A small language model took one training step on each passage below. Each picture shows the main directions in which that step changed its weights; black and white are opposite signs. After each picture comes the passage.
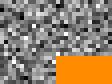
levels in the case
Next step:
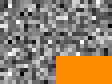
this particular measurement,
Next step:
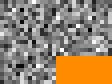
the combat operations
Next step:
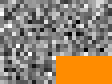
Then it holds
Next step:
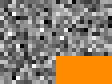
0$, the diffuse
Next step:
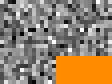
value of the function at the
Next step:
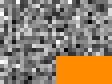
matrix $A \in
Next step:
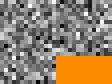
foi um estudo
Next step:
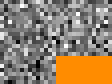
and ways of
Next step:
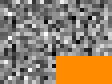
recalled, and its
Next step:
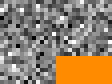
to have identifying
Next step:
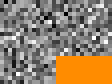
relation between size and
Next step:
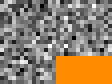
test of the success
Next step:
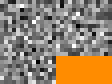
limited sample of
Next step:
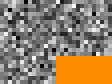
Compared with the
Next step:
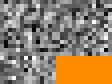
of the maximum
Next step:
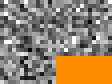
nach ihrem
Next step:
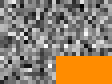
methodology, the process
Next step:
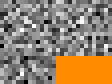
2 групп),
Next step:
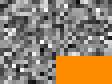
for three different values of
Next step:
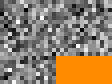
and leads to a
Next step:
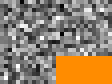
that we obtained are well
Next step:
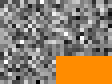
training is much more
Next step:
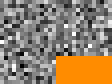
readers deepen
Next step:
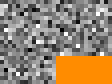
Bulletin de la
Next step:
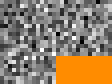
sound speed is
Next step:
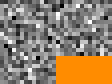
limit \\ & range &
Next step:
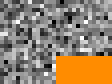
the $\mw$
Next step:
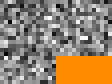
magnetic field,
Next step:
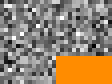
a finite result for
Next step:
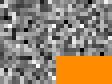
other for every
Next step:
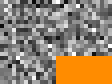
surprising. This
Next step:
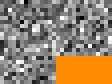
a las semillas de
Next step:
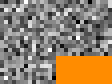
définir la
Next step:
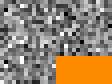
and private
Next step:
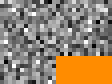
size as a function of
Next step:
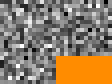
compressible Gent model
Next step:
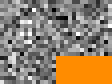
participation in this
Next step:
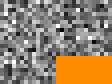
Modeling the
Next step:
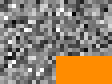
induction we can
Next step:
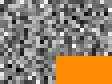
current and vector
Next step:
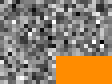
in this work. As an
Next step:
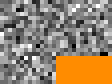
force is the sum
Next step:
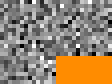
horários e
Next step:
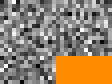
مهم في
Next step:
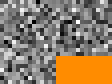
when utilizing
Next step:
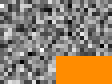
how the full
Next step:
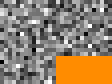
picture is not
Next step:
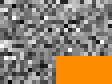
upper conduction
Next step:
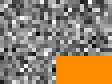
coated with cationic
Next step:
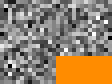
transaction with one of
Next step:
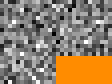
(shown as a
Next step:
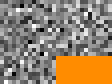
final non-SI
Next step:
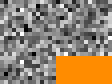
were added without
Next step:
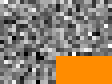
– yoshlik va
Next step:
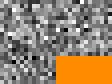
with the chiral
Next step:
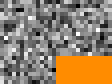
SP energy gap is
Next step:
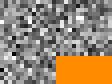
expressed as
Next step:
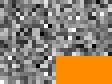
the disease.
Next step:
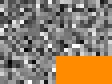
below}, and the
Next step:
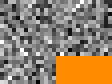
va virtual
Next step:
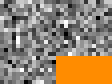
will start to have more
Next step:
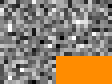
The case of magnetic
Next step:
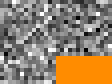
\Qop s}
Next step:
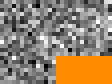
me do desenvolvi
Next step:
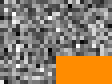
into \begin{equation}
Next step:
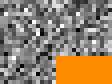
of tools being
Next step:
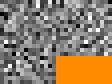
be of central importance
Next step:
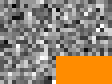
Cuba, entre
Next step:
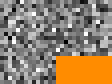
is not well defined.
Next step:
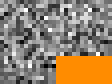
issue commands
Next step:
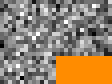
and 42, is shown
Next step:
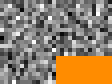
We believe that
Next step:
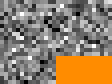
and B.~M.
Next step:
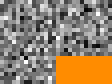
a two-dimensional
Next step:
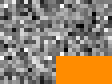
the one obtained from test
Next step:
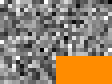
da educação.
